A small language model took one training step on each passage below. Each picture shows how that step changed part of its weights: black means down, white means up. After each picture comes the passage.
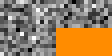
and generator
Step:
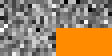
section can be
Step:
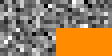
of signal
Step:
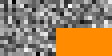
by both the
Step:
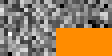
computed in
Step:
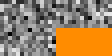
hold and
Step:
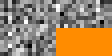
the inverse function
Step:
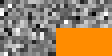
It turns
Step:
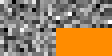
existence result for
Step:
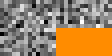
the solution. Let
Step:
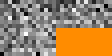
$\Omega \in
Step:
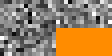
have \[
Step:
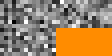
the same underlying
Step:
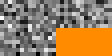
to an action
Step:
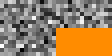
a strict
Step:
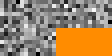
general than an
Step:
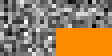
what is the
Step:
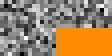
and $\sigma
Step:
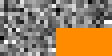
or computations of
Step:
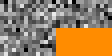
given by the
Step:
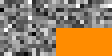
within Sage
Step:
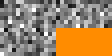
The construction of the
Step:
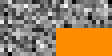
$$ Assume that
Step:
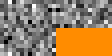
is sufficient to
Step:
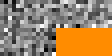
connected components,
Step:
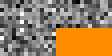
duality relation:
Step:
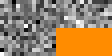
Curves defined
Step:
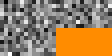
positions in
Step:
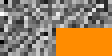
smaller than
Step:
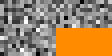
the derivative
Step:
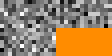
factors through
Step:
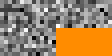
and intersection
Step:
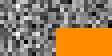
$N$ is
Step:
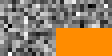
a Hill
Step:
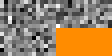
which were not
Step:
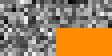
aims at
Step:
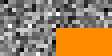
defined on {\rm
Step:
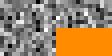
\alpha <
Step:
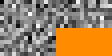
surface which has
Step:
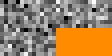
other arrow
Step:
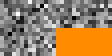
Sapir for
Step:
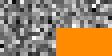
can reduce the
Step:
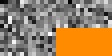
following matrices (of
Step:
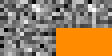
n$ and
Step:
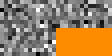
and}, \quad
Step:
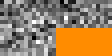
every linear system in
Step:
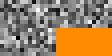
and $R$
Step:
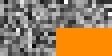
to deduce a
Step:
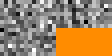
of radius
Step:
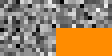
prove some basic
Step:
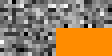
with a compact
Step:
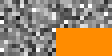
We remark that
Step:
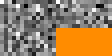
$G$ does
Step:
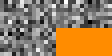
are induced by
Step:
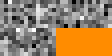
that $c_
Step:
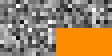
and $%
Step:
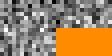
probability that
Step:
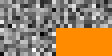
$f$ that
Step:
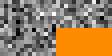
make sense
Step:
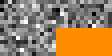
if $n$
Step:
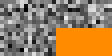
and grouping
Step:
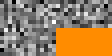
by differentiating
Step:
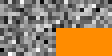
presentations for
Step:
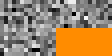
an application
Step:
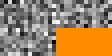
may assume that
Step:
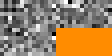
trial with
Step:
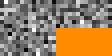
operating a
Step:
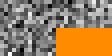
unit map. By
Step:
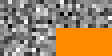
for the density
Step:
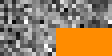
the same is
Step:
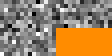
\infty \\
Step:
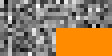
which is a
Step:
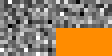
for any $\s
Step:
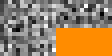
set $\mathbf
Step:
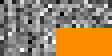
of vertices
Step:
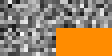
if $\dim
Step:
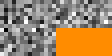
the definition of
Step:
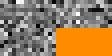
One of its
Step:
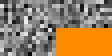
the other rank one
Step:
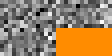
An example of
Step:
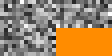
be separated
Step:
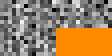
$Y$ from
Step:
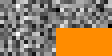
$L$ is
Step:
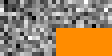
more than one
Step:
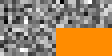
the stability of
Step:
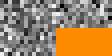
will here be
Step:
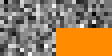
observing that
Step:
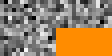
some of the
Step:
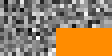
first hitting
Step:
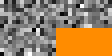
parameters from
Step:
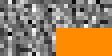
is a symmetric
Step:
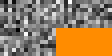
fixed by the
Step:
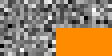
and applying that
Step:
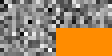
span of
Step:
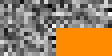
be given, and
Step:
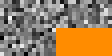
description of
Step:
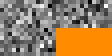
\to \eta
